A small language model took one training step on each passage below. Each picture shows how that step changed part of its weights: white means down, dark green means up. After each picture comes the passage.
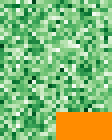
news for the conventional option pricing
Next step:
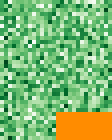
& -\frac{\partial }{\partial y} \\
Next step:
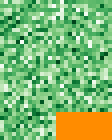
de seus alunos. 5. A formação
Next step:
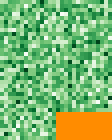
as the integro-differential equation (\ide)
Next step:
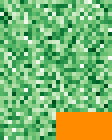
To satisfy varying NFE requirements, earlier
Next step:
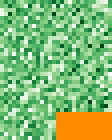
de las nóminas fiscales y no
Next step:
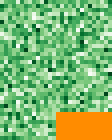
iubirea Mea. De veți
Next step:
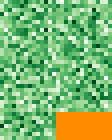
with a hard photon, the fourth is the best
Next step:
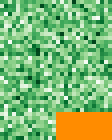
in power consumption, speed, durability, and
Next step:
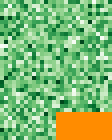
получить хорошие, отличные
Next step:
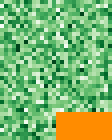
a spin, as we will see. As $Y$
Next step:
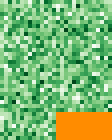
are zero, $h_i=0$ for all
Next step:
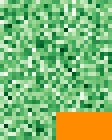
part of the series $\mathbf{(1b)}$ distinguished
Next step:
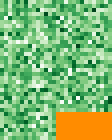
xizmat qiladigan muhim kashfiyotlar
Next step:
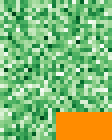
and $T_b$. \begin{Lem}
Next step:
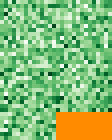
безопасности данных и защиты
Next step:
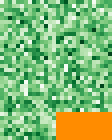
Bit Generator, and constitutes an effectively
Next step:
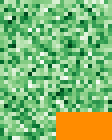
universities of Antwerp and Brussels
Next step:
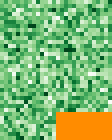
structure. The chemical shift at each proton site can
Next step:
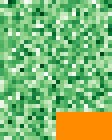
graph $G$. The {\em strong chromatic
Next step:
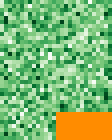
d'ordre social ou environnemental dans
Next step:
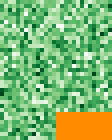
there are infinitely many such primes. In order to
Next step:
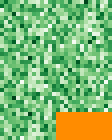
Method 0 & Method 1 & Method 2 & Method 3 \\
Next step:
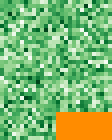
in the wake of COVID-19: A
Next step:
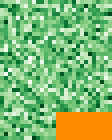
à un article de très bonne qualité
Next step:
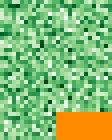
в тавана или стените на
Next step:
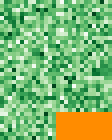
frequency. We can make a two-parameter fit to the
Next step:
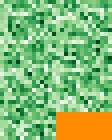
Білорусі, викладав
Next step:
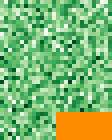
are currently known -- such as the derived tame
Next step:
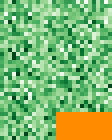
de la Constitución Política de los Estados
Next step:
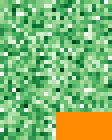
e poi va progressivamente
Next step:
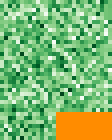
amplitudes derived in the two calculations is not possible. To
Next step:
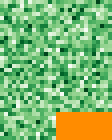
of the fixed outer cylinder and was positioned to
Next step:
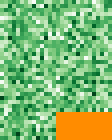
radius} Here we discuss the stationary radius in the limit of
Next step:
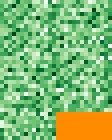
by using~(\ref{eqTaylor})
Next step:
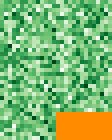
X \in U(\frakg_\CC)$. Under
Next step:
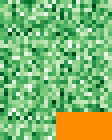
et services peuvent affecter de manière
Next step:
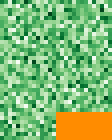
\noindent{\bf Proof}~~For any
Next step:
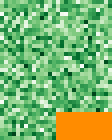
the origin has edge length $\ge 2$, then
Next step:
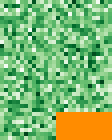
ischemic heart disease, who
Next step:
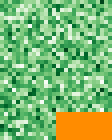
properties of it have not yet been fully understood.
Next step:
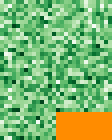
is only received in $Y\left[k'
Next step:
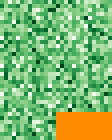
estudo de caso terá caráter
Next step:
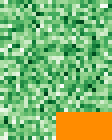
is {\it distortable} if it is
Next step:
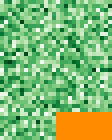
have a mass gap with respect to the bald RN
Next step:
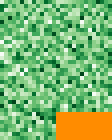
сельского хозяйства.
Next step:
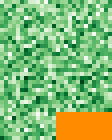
proposes such a theory in this paper and claims that
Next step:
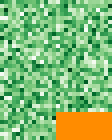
have the following \begin{conjecture} For
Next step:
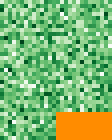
arise. In general, they originate from the idea
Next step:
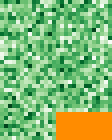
занижение налогов и
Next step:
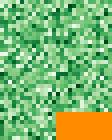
a Picard-Fuchs equation
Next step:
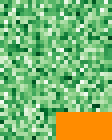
is left-dense. b) Each point of
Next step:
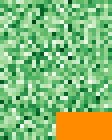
also been studied in the context of general finite abelian groups.
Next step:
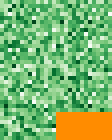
shudan) ma'nosini
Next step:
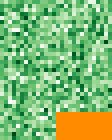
that we can write $M_A$ as a quotient
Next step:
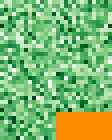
asignados pero informados (nivel
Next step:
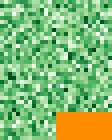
единое калькулирование затрат
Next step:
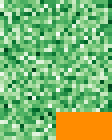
Conference of the North American Chapter
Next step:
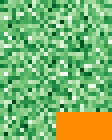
ўзида мужассам этган
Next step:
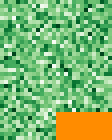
CTD corresponds to each voxel's
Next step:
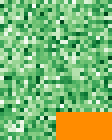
of the self-energy on the Matsubara axis across
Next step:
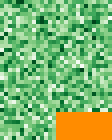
The natural monomorphism $W\xra{\epsilon}
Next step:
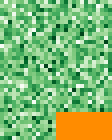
\begin{remark} It is enlightening to compare
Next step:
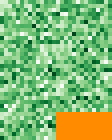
the second-order complex equation introduced in a previous treatment
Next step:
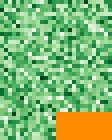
les élèves. u_{0j} :
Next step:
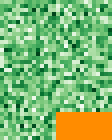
of the window $g$ around points
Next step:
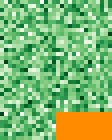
1,16 м для кладки II
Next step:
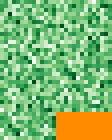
desnecessárias, o uso
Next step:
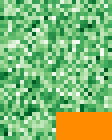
tomondan, siyosiy barqarorlikni
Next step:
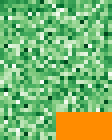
постоянно развивать свой
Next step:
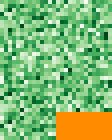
of theoretical development and practical implementation of the best global practices
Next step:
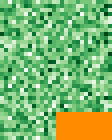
tashqari, yuguruvchining
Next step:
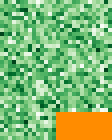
mexanizmlar (PTPK orqali
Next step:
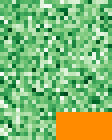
SBF distances. However, the result for
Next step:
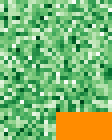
with the no-boundary proposal of Hartle
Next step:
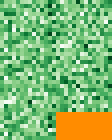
тушади. Коммутаторда
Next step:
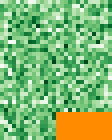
for $n$ large enough. Then $
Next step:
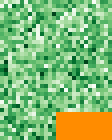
sequential time-stepping procedure that improves computational
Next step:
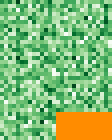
Тулкиновна, Зияходжаева
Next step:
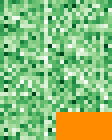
INTERNACIONAL SOBRE O
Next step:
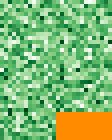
bovenstaande uiteenzetting
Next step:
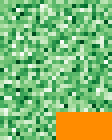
to a DNN to discriminate speakers with
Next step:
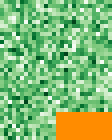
can't} just look at your data and come
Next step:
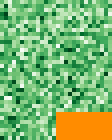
may represent the solution to the full unsteady
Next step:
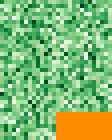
donde la persona mayor tiene una
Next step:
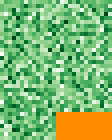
R}/2$ to represent the Einstein tensor, which
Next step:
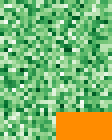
uitzondering bekend: de
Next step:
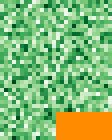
mablagʻlari 10 yilgacha
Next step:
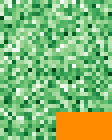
achieve phoneme-by-phoneme
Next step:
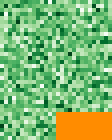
are a little more complicated here, as
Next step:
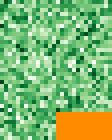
a graded version of this result in \cite[Theorem
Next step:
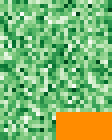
Therefore $Ml_\Z^{[1]}$ is a
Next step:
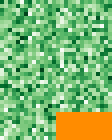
Ўртача ранглар U p
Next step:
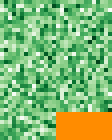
number of monomers $N_0$ initially
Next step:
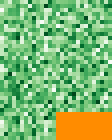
благоустрою окремої
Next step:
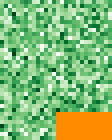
are purely local that is they hold on an open strictly
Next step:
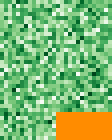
\to Y$ are continuous mappings,
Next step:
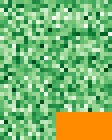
своєму законодавстві
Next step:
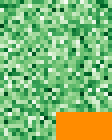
mientras que la segunda parte del estudio
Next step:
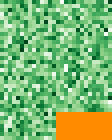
Bunun öğrenimi, ancak
